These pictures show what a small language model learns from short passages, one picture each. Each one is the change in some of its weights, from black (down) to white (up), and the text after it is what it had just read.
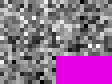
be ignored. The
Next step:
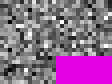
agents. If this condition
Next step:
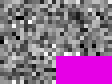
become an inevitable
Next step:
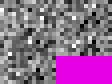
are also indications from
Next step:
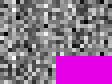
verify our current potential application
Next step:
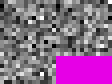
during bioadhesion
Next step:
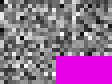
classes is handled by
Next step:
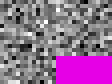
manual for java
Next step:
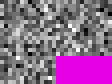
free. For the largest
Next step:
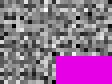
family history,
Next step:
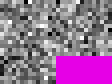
which the probe cover
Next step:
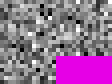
a traumatic
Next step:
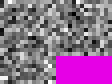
here [see Supplementary
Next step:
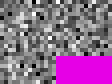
mode expansion ansatz
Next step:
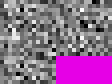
model magnetic field line dynamics in
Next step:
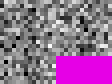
period [42] based on
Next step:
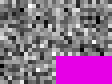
and between Ni and
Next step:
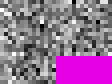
and an efficient distributed
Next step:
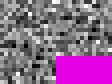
Ma et al.
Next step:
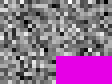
other precision farming
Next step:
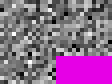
points. We cannot directly use
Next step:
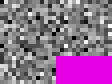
the most researched areas,
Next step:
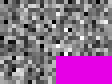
of delayed correlated
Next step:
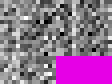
protection of laying
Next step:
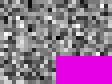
participants were asked
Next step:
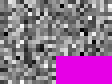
game roles are
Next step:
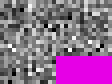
de Ciencias
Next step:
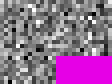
is well-suited to
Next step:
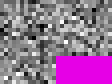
projective vectors,
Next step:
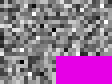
impact parameter b = 2
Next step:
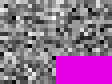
(except for sign)
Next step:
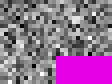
of dependence on atomic number
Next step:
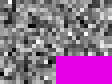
model which contains three Fully
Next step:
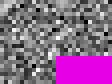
even more so when the
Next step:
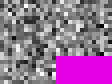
the qubit state on the
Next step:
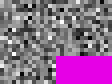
crystallized products on
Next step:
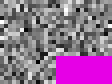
feed the neural network an
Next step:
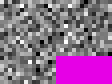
generalization from these results.
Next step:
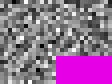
point my coauthors
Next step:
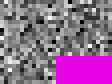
is not the the contrast ratio
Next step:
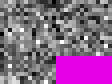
second Avalanche
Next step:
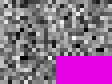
study is to analyze,
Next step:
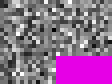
irregular structures of real
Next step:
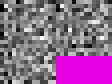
High Energy Physics,
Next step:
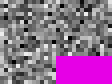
role in the ecosystem
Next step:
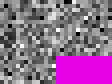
emergence of submicron
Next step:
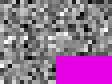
argued that the
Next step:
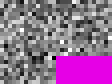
a scan point on one
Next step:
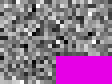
simulation, 15" x
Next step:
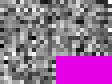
boiling offers
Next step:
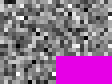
FEL bunches
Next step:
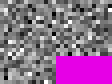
observations remain relatively low,
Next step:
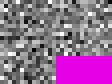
estimated to be ~ 100
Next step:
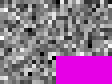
frequencies. In the following
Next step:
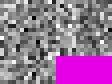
and the relation that we derived
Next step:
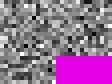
its validity, as discussed
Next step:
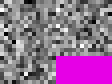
of the loss characteristics for the
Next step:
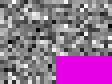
online storage.
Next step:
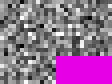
and using antenna
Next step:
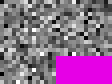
legs. Figure 15.
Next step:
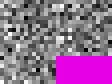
from the ion source,
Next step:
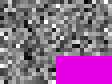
indicated that in the
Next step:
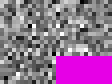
of the $\tau$
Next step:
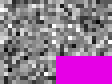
and does not implement a fully
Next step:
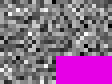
parameters employed in this work
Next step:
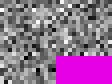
with the emission seen centered
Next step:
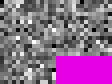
to the blank.
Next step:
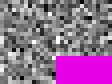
for ilbt
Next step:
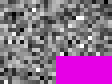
Mfon, I.
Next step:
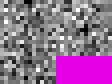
in MEI are
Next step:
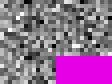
are not able to change the
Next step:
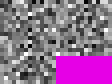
technical services that can be
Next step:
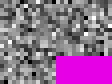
visualised by rotating
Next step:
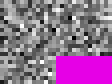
(approximately half)
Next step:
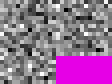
according to which, a visual
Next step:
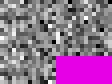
the incidence,
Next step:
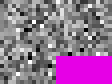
$\sigma$ give other factors
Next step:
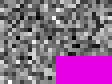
the agricultural sector compared
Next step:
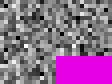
stream data item
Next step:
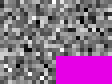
surveys with high
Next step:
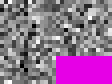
en réalisant
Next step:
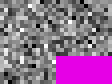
how they contribute to a
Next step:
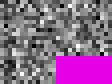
data. For the case of
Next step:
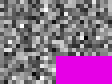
For fixed chemical potential
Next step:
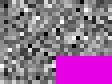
for geotourism operators
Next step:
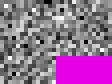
al.} [MILC
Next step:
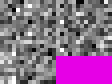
might be to allow agreement with
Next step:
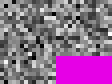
was selected by the researcher
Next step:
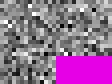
density) being assembled
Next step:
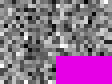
show that the survival
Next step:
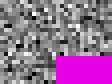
and memory consumption. The
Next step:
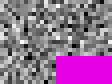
to reconstruct the
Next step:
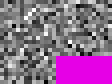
increasing pore size alone
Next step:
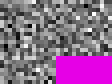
The GAS METAL
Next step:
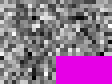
point out the features which
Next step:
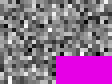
however reduce the patient
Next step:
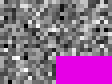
This study aimed to
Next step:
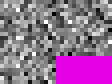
the vector $(\Re
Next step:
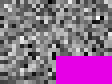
$r$, is independently
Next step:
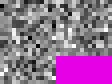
of bread, such as
